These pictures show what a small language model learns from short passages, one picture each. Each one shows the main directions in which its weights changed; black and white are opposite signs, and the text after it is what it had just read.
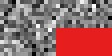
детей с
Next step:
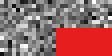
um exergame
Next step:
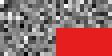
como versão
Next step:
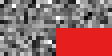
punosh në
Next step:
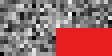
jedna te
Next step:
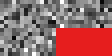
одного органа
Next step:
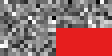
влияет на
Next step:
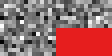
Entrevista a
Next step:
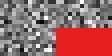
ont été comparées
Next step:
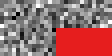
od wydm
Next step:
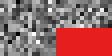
tarbiyalash jarayonida
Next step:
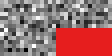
yüksek bir iş
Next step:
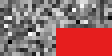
asosiy maqsadi
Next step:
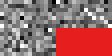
production, plus
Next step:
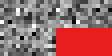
avaliar o
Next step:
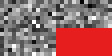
осіб, так
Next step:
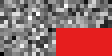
qilish va ularda
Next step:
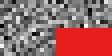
education, word.
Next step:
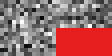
- 10 o menos
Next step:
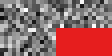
a bass
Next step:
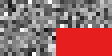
dos Conselhos
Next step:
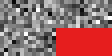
научной экономической
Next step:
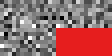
la empresa 13
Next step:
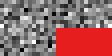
які можуть
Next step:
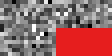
with other
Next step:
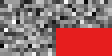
bilan shaxsiy
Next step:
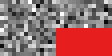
milliy qadriyatlari
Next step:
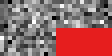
hadis dalam
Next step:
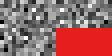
edición de
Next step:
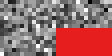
ال لق
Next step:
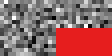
faktor yang
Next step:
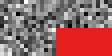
is being
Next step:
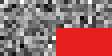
choralari yaratish
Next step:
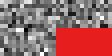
va oqibatlarini
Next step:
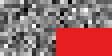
к повышению
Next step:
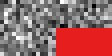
из них
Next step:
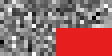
coro na
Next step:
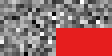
каналі та
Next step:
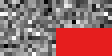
jarayonni boshidan
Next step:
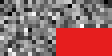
ne disposant
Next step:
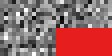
compreender as
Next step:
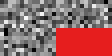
به صورت
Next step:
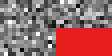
hisob yaratish imkonini
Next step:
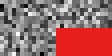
taxes de
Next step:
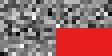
oylik davridan
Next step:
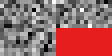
ed. New
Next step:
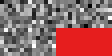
gevolg van
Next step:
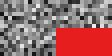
lebih tinggi
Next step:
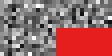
для розуміння
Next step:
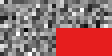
va Kesh
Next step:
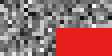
popular devido
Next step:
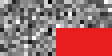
Maktab yoshlar
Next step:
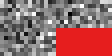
precise scientific
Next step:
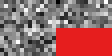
difference between
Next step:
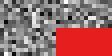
анализ был
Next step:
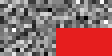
forme sociale
